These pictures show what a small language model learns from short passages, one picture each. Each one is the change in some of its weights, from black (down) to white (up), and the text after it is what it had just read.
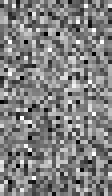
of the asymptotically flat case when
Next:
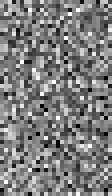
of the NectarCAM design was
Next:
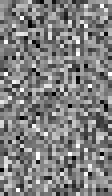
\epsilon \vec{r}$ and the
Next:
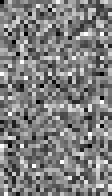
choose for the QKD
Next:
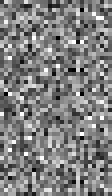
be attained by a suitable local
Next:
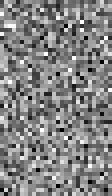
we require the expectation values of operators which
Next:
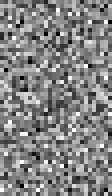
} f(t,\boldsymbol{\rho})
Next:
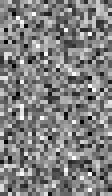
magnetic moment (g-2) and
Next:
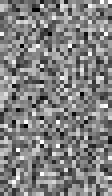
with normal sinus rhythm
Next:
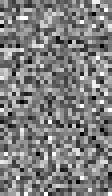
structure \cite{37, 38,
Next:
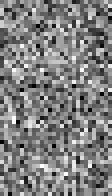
mean relative clustering of our galaxies with respect
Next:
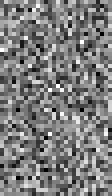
far outside this core (it covers
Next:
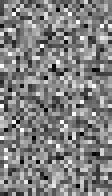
transport theory are a reflection of the
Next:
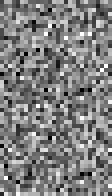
evaluate the performance of TTT in
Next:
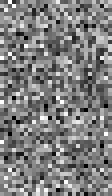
Xi'an Jiaotong
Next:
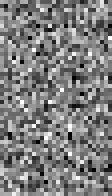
first chemical abundance study of red
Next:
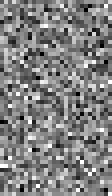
and magnetic drifts, one can show
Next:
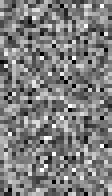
and $\mathbf{E}(t)$ is
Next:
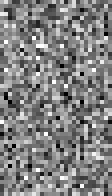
is modified such that extra speeds
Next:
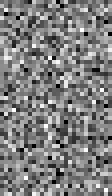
the swells are well separated
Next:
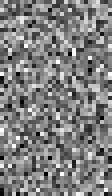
system. Figure 2(a) shows an
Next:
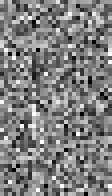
explicitly for social good or not,
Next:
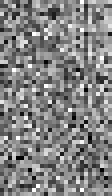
an approximation of the ground energy for an
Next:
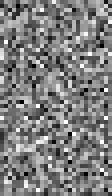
all $j$. If $H$ is
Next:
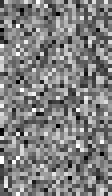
\bibinfo {author} {\bibfnamefont
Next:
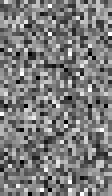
that for the system under consideration the
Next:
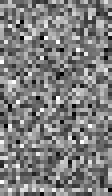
}from the exact solution in\textbf{
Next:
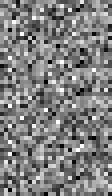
the MUSE HUDF
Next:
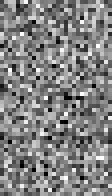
them, because in our case the neutrino emission
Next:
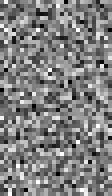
data staging. In data
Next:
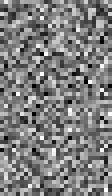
threat where a careless
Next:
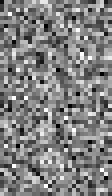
perfusing water, and
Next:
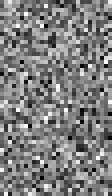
an innocuous one.}
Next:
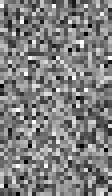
of instantaneous jumps of length
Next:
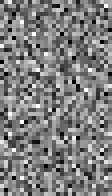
componentes de la matriz.
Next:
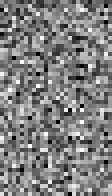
cascades simulations can be fit
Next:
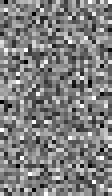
for imprecisely defined homogeneous
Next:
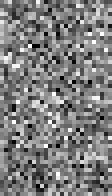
correlated constraints, are still far from well
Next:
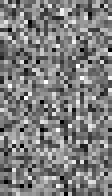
to a value independent of $\beta_{\rm
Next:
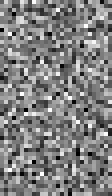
functions), we expect it to vary consistently
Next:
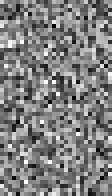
II at steady state for a flow
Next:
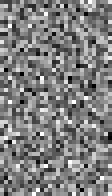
unambiguously show the
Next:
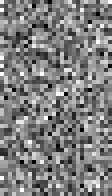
no such fit is found then the procedure
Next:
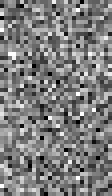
Si does not significantly affect the value
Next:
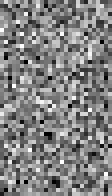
defined as the set of points at which a
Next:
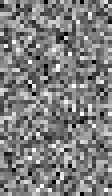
any significant conclusion concerning environmental
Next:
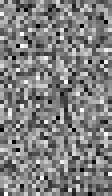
nonuniform probability distribution of the color
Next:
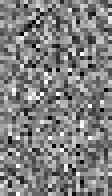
evidence two discernible bands with an
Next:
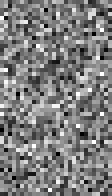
is lower for HC. This suggests
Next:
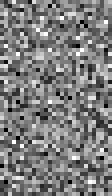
\bibitem[{{Young} \&
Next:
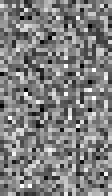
make the large degree nodes fully used when
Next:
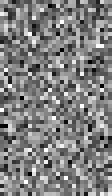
is used. As presented in the visual
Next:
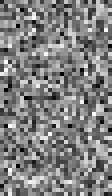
= 7.1 nm and a
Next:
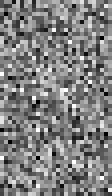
$z_m$ | z position of
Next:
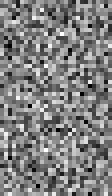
the cost in terms of rate to be
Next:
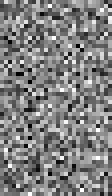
that in all of the above cases the
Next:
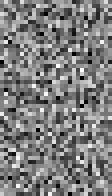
would provide validation of and valuable input
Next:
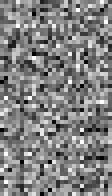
processing, but half of the examples
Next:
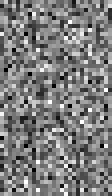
of $\omega$ and $T$.
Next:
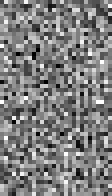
be formed on the surface of the
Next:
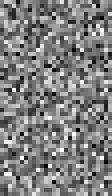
and the subradiant decay time that can
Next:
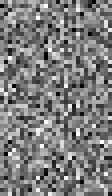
topology of these beautiful and
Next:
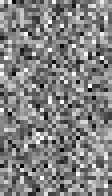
formulated as follows: $\exists x
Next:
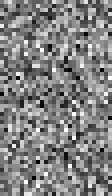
study of the above system, the readers
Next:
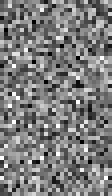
This includes generating a simplex
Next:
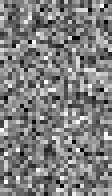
recall that $S_0$
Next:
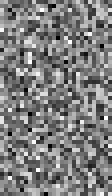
corresponds to the wave polarization relation found by
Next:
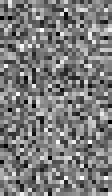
User Facility operated for the
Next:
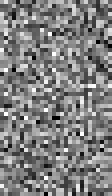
in organic electronic devices:
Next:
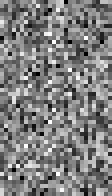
added constraints. In practice, we
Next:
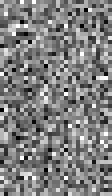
null hypothesis.
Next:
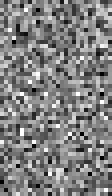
spin moments, i.e.
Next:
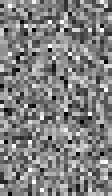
a push-pull
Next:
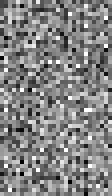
j}$ of the order of the gravitational
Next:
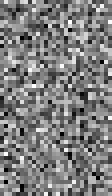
near-horizon condition with parameters
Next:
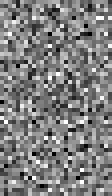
the list of all SNe
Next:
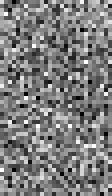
the magnetization of Co is
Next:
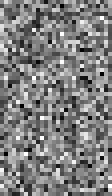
values of $n_{\rm max}$. We
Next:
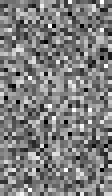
permittivity of confined water have
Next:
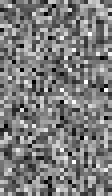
\\ " &$\delta$ &Fraction
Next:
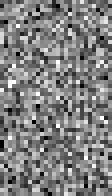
\be \left\lbrace
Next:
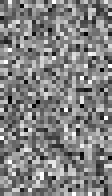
We report the average results of 5 independent
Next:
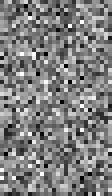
relevant processes: doubly-charged
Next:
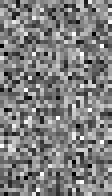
the infrared singularity in the
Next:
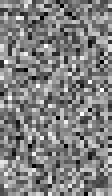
(default setup), as
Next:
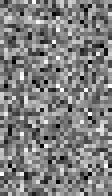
and self-driven model of
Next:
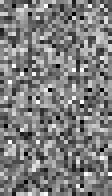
at each split is chosen from the set
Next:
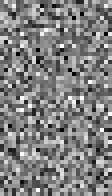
with equal probability until the prescribed
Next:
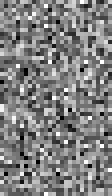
dense layers (each with 64
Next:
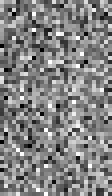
vector from the wavelet ridge analysis
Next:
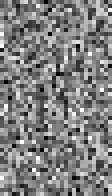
fast correlation functions of two maps, and
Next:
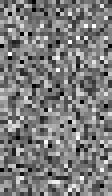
Kramers' escape problem,
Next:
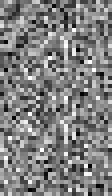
measurement is limited by the polarization noise induced in
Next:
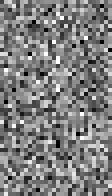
new insights in the hadron
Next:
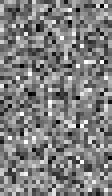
gap is always at point~H, which
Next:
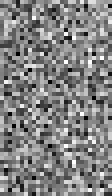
the 7evaporating black hole is
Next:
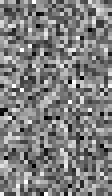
distribution to model these estimates, we model
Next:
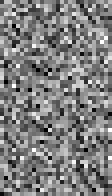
the black hole, exiting on the
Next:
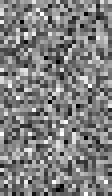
weak interchain coupling.) However,
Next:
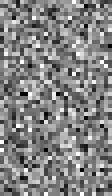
the best trade-off between latency
